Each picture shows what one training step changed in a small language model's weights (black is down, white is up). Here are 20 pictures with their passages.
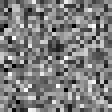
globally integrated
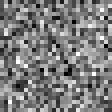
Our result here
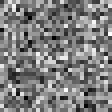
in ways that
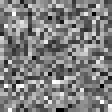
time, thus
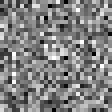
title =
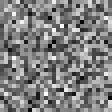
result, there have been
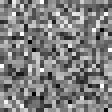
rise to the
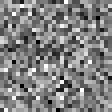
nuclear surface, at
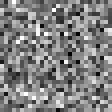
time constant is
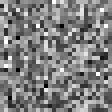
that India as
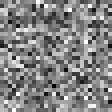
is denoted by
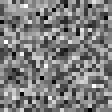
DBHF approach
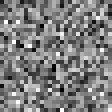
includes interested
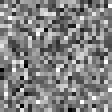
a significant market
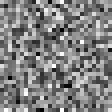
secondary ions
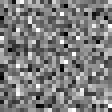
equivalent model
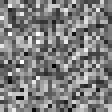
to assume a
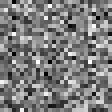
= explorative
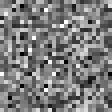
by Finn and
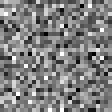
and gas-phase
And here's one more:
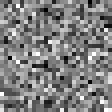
factor $C$.}
